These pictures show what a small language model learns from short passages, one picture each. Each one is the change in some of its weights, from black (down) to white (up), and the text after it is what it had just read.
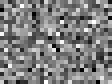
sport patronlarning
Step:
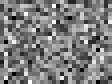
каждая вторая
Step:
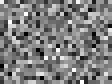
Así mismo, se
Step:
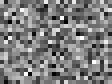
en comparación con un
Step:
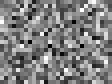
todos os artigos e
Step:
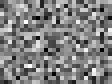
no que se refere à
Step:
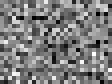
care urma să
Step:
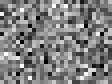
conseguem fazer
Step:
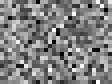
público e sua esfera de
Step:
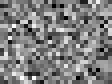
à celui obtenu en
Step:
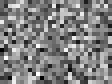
и, часто,
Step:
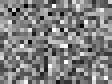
orgánico total
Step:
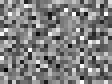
que esbarra na ausência de
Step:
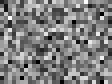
esta vieja, pero
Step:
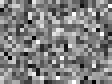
Gespräch über
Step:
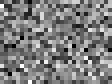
disorders (30)
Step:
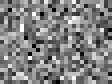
tidak menunjukkan
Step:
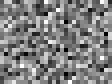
ta'sir qilmasdan
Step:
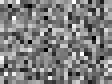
de los análisis
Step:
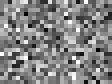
istri menopause di
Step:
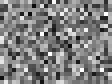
orqali tashkil
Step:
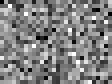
devem ser públicas,
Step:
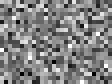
di dalam kota Palembang
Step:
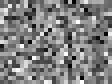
sodir bo‘lgan
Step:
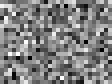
de las clínicas
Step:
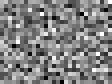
el monarca dio su
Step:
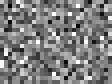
также может привести
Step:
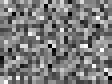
axborot va
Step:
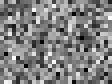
samples of Uzbek
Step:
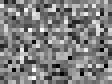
de qualquer maneira a
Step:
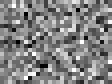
und Temporabilität
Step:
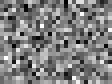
yuzaga kelgan
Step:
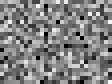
que no se evidencian
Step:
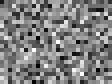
disseminated under
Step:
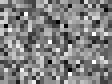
из того, что
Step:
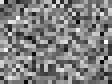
cespugliato su
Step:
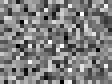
виховання і освіти
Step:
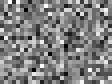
informações de média e
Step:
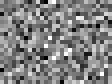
vazifalardan biri
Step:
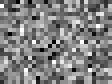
dan Senam bersama
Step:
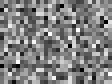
та Telegram,
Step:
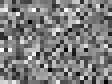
opté pour le plus-
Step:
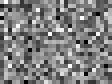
ochiladi. Barcha
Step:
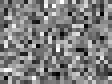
procese práce s
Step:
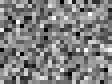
Самарканд ш.,
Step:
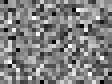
(BRITO *et
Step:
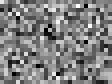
ligação, através
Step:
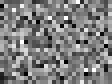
tabiat manzarasi
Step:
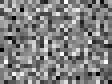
geen enkele term
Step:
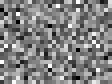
Hospital. Tais
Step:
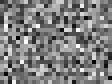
Pencegahan, Dan
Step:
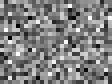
mechanism of
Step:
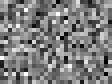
ketadi, natijada
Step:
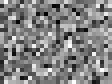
para discutir temas como:
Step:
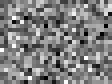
do limite de funcionamento do
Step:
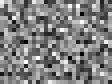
bilan derazadan qarab
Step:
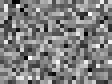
e novos métodos
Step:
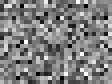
отношение объекта
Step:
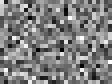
ikut berperan dalam
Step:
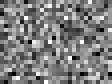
esa o'z joniga
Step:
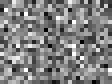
на примере ООО
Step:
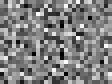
masalın özünü
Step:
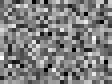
de la dette et des
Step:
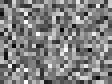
básica. Com
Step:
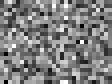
не переносят
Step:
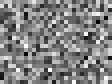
des Mikroklimas im
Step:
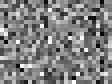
(interessados no
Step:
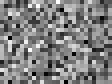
dat het doel der
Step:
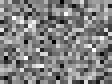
ne souhaitent pas
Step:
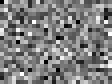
périodiques ;
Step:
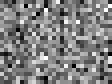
eles – os gringos -
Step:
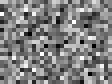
daerahnya akan
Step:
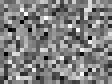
Baris 2 Nilai
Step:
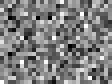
чему их можно
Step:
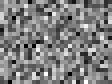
каждый момент
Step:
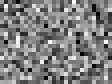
de projetos aplicados
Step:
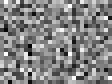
آمن بيوم
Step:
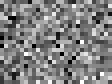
жорий этишдаги
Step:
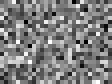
operados por CVL
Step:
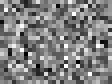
La cantidad de actividades
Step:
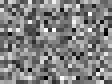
de tipo de animación.
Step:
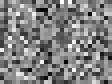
homem, enquanto ser
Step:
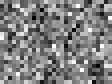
также найти и
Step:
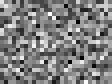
visual, demonstram
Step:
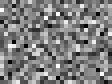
font peser sur les
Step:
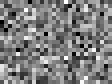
ratio de capitalisation
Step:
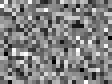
lakunalarni aniqlash
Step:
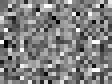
para entender a relação entre
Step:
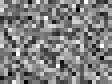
i Turkmenistan,
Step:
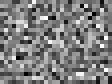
uning joni va
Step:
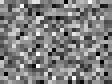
< x_2$ shartni
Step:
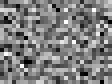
que se promuevan las
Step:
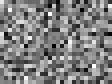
i pattern descritti
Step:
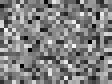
publitsistikasi bilan
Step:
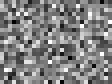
químicas e com quais
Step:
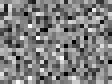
darajasini aniqlash
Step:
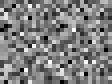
другої групи
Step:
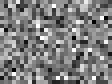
5 tot 15 man. B a
